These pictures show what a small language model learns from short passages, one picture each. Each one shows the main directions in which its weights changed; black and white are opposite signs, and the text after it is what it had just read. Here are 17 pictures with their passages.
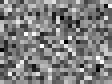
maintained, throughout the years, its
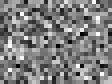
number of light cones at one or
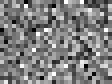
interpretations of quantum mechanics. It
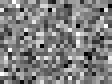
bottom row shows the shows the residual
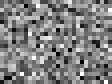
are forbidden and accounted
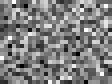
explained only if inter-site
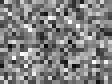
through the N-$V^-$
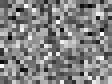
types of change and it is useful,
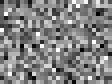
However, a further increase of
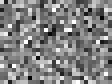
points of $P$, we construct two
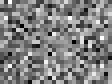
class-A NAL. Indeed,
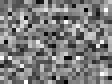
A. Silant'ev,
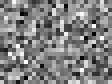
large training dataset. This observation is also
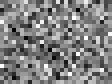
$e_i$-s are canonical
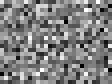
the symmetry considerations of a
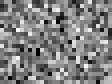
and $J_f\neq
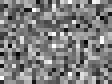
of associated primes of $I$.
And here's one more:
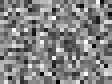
assumed to be independent of one another,
